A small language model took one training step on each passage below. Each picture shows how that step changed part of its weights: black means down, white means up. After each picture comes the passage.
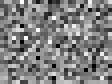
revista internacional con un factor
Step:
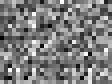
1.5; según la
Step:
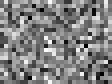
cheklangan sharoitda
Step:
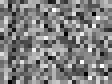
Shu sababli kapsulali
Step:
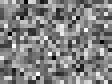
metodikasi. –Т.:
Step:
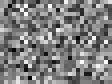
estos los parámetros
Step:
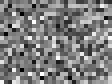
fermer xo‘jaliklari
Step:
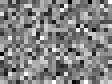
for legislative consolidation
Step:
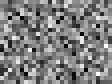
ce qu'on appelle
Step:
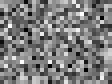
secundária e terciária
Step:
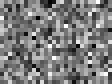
و غیره
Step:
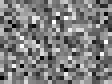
of new mediators and
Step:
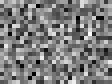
desempenho acústico
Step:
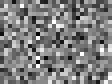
изучает русский язык
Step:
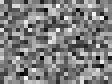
Vaud Akademik
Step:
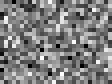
a si mesmo, o outro
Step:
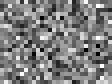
client et que les TIC
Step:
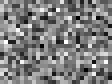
виробництва ТОВ
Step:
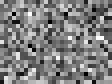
a plena participação dos
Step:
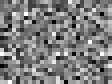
фан. бўй.
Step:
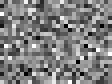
madaniy tafovutlarni
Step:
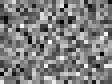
oshdi – kinofilm
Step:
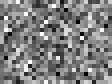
a l'exercici
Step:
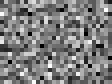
en ese país y que la
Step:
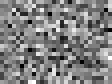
stressni boshqarish, internet
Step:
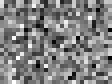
no contexto do ruralismo,
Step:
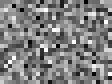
a história, a cultura e
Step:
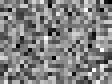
no presente momento. Penso ser
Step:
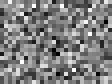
hoy seguimos animando
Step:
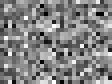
мамлакатдаги нотинчлик
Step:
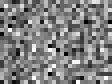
va neftni tashish jarayonida
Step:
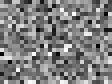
de contatos. Dessa
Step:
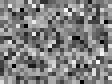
достатньому рівні,
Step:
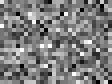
wawancara dengan responden
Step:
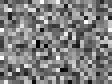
Tat Huei, falsafa
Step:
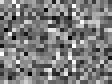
- Isler, D.,
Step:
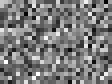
Jahrhundert ein
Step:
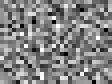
// Российский журнал
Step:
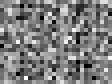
a un segundo plano, por
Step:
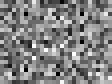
jamiyatdagi rolini oshirish,
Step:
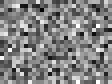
misolida ifoda
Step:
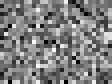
проблем в достижении экономического
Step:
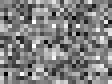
masalalar esa ushbu masalaga nisbatan
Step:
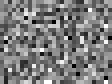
4. В следующей
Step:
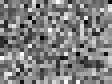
escravidão, os
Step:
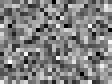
duch kelgan odam
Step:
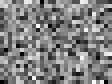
holatda boshlamog'i
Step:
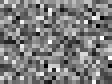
menggunakan tangga berlaku
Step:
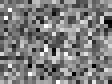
calculados neste trabalho.
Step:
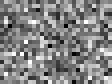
amalga oshirish (xalqaro va
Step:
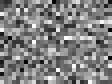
adalah sanksi administrasi,
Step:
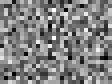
With Participants
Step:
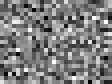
Zhang, T. &
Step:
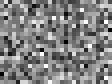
azobi xor-zor
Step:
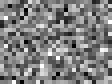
a vesículas
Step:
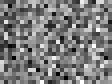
ve ayrıntılı
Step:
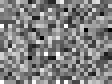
الإعتداء على
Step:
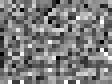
fundamentação dos resultados, também
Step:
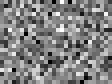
Des disparités sont aussi
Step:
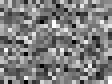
aniqlash va ularning vazifalarini
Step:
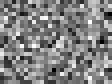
yangi yoʻnalishlar yaratish va
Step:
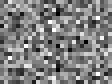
fazilatlarni rivojlantirish va takomillashtirishga
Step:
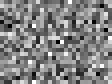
zo zelených lístkov
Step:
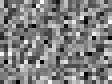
газа для каждой из
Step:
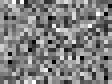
el de casación según la
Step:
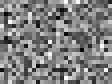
sustainable and inclusive
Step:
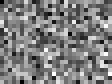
В клиничната
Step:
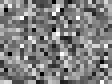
et d'autres supports
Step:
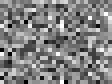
uchun sarflangan suv
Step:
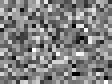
медиатекстов.* В
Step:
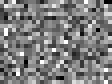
HS. Intrusion
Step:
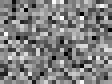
time.* Kalit
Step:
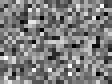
Se procedería actuando en
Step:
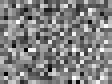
крепления статора
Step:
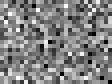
розвитку може суперечити
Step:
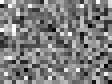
• Crianças
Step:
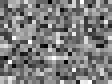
de second ordre,
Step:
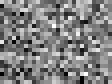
talab etadi va terminlarning qaysi
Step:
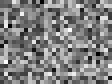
iniciais e aos desafios
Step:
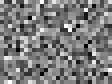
Comissão de Honra
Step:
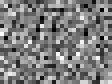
murmurando, y los
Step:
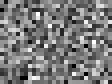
projetado, para responder a
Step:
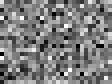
os cenários. Em relação
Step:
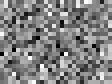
campo de pesquisa socioambiental
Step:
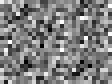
A nivel mundial, el
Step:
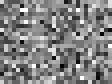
namoyon bo'ladi va
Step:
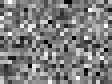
своїх працях
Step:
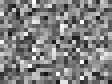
nafas chiqargandan
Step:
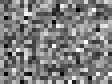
в Капшагайском
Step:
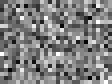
não impedir que, em
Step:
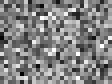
изменения агротехники и
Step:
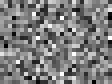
Ключевые слова: третья
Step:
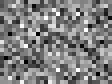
sifat ko'rsatkichlari,
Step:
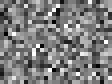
and mechanism, as well
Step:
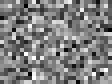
chiqarar ekan, atom
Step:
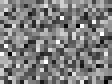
dass Höflichkeit und
